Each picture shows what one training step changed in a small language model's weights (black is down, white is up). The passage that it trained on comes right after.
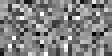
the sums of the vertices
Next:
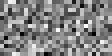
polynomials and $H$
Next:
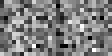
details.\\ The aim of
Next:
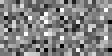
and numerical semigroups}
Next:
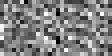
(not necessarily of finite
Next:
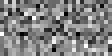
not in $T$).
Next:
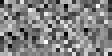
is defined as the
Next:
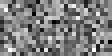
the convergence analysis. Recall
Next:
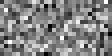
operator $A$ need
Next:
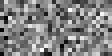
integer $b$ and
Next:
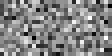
of graphs whose components have
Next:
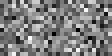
of a Hopf algebra
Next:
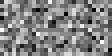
algorithm for conformal mapping},
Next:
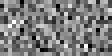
natural continuation of the
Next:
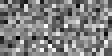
conformal capacity ${\rm
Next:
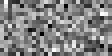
which is the classical analogue
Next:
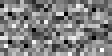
for all time by using
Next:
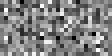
necessary but not sufficient
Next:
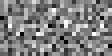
graph equals $\Gamma$.
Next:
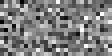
our guide and
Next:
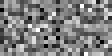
possible configurations of
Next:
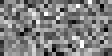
$\triangle t$ is
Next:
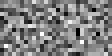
misses based on these
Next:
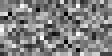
for all $y
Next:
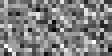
that there is a principal
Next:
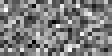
to Banach contraction mapping
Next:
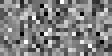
Let us estimate the first
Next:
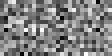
Euler characteristic of $\R
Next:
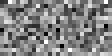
P)$ is integrable.
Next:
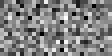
be the largest possible
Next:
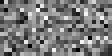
a 4-web
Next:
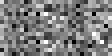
i (x \cdot
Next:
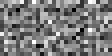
w f^s
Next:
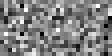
normalized martingales:
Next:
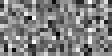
only primitive solutions of
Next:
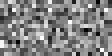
equations admit the Lax
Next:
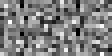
white noise,
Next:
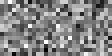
The following relations hold:
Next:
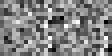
spatial discretization techniques yield
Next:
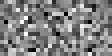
closure for parameter ideals of
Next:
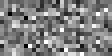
any policy in the
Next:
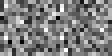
practical importance. Theorem
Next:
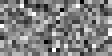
to $\delta_{a
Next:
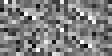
not only on the solution
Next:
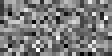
influence on the
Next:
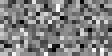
\ $ formed by taking
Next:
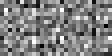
Landsberg or
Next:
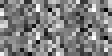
\right) +
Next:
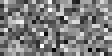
real analytic manifold structure on
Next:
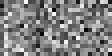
let's prove the main
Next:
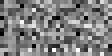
undirected graphs,
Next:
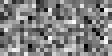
For any decomposition of
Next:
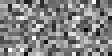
the ordering of the
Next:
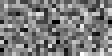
that we optimize the
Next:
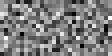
the function $u$.
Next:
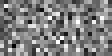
propagation velocity of the
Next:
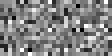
plane curve of degree
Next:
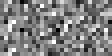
following non trivial subgroups:
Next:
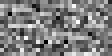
estimated intensity for
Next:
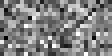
are generated each by a
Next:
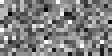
in the following form,
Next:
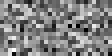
the statements of the following
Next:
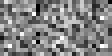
If we assume homogeneous Dirichlet
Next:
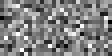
were found}).}
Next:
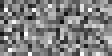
contraction. Then all
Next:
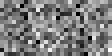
v< \min
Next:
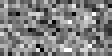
that the energy goes
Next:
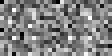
it is enough to show
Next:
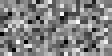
energy system presented in Section
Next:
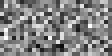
several families of iterative
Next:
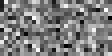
composed only of
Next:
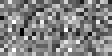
cons\'equence le
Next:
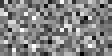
open, there is an
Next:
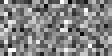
there would exist a product
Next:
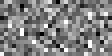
question is to distinguish those
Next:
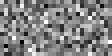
and sellers are
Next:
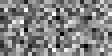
ratios. For
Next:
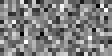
we formulate these conditions
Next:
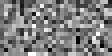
isospectrally reduce
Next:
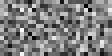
the Mapper over
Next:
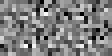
At first we consider the
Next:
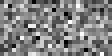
under the hypotheses $({\cal
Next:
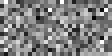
this paper we give a
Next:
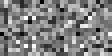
are precisely two choices of
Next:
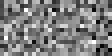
show that modifying even
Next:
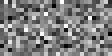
final ascent of
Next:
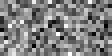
model a rooted tree
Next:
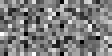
se encuentran
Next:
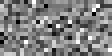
$A \subseteq
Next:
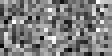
canonical cascade
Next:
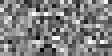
hyperbolic times is that the
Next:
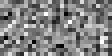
provided algorithms for geometric properties
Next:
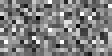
clarity, we
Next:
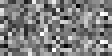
\ne 0$ and
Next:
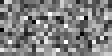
first claim is proved.
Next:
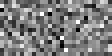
close the diagonals
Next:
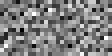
of wavelet systems to
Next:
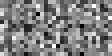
\Delta$, and
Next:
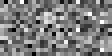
(corresponding to the
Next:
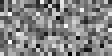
purely infinite. The proof
